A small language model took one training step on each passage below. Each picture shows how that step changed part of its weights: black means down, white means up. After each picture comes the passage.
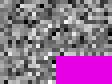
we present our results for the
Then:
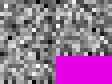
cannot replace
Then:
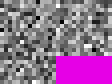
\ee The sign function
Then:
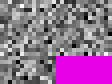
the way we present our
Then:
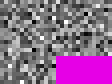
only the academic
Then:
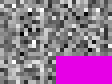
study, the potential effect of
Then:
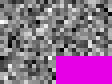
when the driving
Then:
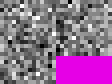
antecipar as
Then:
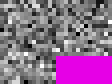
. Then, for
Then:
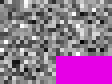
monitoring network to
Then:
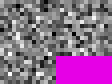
composite 15%
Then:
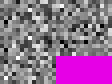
of the gauge
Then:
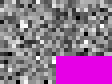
resource in WSN
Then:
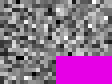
a. PSE
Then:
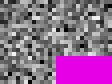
for all the contained
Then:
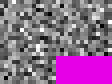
of Botulinum
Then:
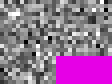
process that occurs
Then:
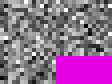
condiciones de la
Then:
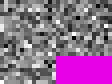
that it yields a
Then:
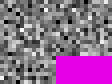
Check Flack
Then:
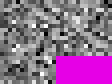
e Adultos
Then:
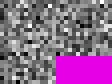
kerak. Ular
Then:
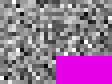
this case, because of the
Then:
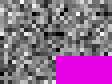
This can be done
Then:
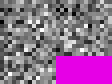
Pizarro *et
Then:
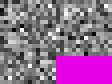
zijn deel
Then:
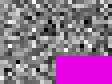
but with different temperatures are
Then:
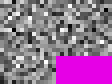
den Parameter und
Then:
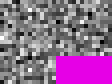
4. ISO
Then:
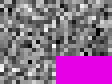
the high coarsening
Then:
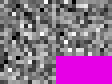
tools. To
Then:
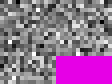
future works.
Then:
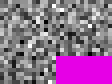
consequence of the
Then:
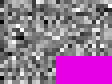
Bank BAU
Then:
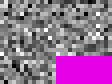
natural to require that
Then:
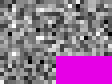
Also, it shows significant
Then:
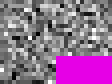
participants traveled
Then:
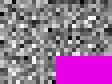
consider recommending
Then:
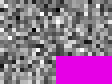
Psicologia de
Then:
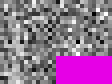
between fast stable
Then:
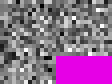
detail. One
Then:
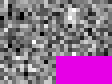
part in the general
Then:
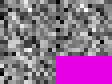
difficulty of
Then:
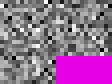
when Several <ul
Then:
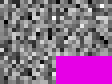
the mean age of the
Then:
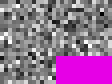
(XRD) study
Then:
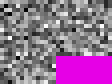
e sites de
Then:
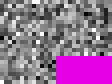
‘the news has
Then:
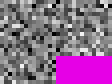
dotted, with a
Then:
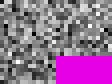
model aims to
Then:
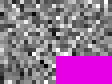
chemical potential in
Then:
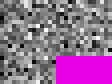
imagery data and
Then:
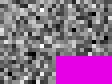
its surroundings. The
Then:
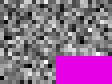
along the laser
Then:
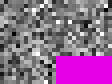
dyadics in the
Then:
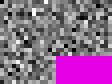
observe the density and
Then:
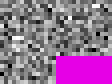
is an important part of
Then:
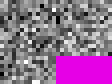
society in the
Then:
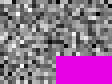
can not be sent on
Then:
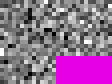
condition characterised by
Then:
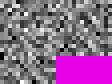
with the grama
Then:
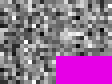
onde foi
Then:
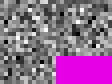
of the resonance energy
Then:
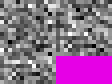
execução da
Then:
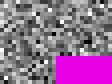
an abbreviated
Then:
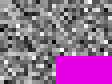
application would be for
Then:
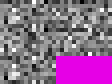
} - \frac{\partial
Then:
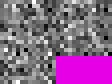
в системі
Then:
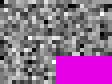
sought feasible
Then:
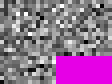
kasih kepada
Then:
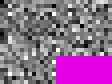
and *Citrus
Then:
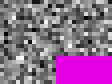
os níveis
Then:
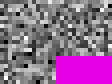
the colonn with no
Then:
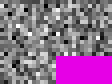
todas são
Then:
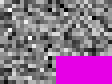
a sort of aging
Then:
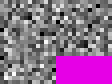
the contributions from the
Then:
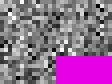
should be available in
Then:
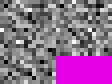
shorter than the
